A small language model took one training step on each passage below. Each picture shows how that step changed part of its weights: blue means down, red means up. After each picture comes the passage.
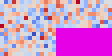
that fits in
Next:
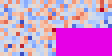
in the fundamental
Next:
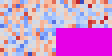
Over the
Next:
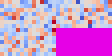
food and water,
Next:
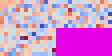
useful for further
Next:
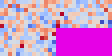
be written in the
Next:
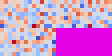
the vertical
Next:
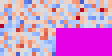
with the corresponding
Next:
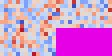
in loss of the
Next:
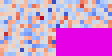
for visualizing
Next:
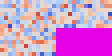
here for six
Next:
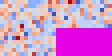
high functioning
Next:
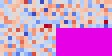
the solar data
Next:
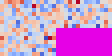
magnetic field generated by
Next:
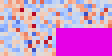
this would require a
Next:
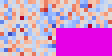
where the last
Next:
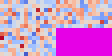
a low luminosity
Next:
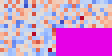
the methodology of
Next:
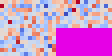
shows an example
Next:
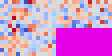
the same time these
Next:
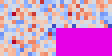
facilitate the
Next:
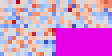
model has the form
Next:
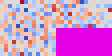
link between employment
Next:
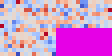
obtained using the
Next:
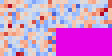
by reviewing
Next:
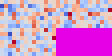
here show that the
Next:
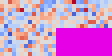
This assumption is
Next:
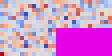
their children, and
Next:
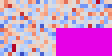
those publications and
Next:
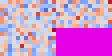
region by comparing
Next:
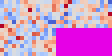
For Example:
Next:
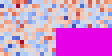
the scalar
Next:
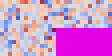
as regression and
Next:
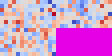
of the BZ
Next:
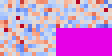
centred around
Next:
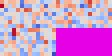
a concrete example
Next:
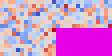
of AI The
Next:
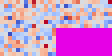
the product of those
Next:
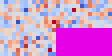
point of view,
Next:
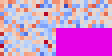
implementation choices,
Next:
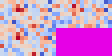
items, each
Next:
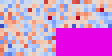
by the inverse
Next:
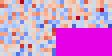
that the set of
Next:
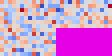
transport processes
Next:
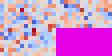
viral events
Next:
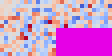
- How
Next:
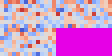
techniques one can view
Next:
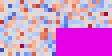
if the support size
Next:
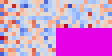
mapping efficiency,
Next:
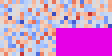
and its application in
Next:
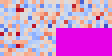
studies were done in
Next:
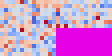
restricted to
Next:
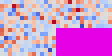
usual fields,
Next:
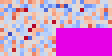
cases show sustainable
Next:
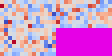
For instance, a
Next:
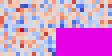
elements of the
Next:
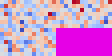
for more data and
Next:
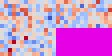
In this context,
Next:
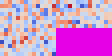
crucial both
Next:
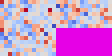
are emphasized over
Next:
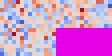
is the continuously
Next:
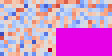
condition data were
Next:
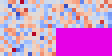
From the
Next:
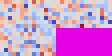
the number, position
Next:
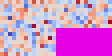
the remaining
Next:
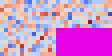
cooling system in
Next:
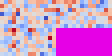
cross check one
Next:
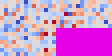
volume of the acid
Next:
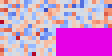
percent response rate.
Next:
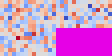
we obtain, in
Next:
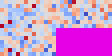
is defined as
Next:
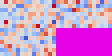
combination of
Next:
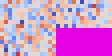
in identifying flux
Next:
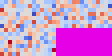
due to dust
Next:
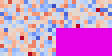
but in this paper
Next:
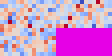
builders and
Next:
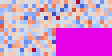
general, and
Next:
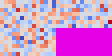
Additional effects of
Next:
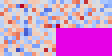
permeability of
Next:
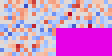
the case where the
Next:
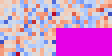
formalisms in
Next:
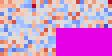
an element of
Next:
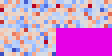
blockade mechanism.
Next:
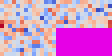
at RHIC
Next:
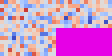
not accurately capture
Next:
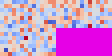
the same for the
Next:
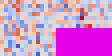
interpretation is
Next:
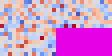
with the initial research
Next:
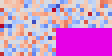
measured by audit
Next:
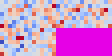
metal ion have
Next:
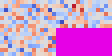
in particular, when
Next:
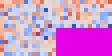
frequency to the
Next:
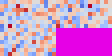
representative cultural
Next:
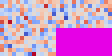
bands in the
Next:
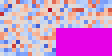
Therefore, one can
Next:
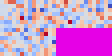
University of Hong
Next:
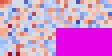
appropriate agreement and
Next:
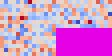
pollution and
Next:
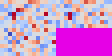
we employ do not
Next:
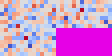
as well as the
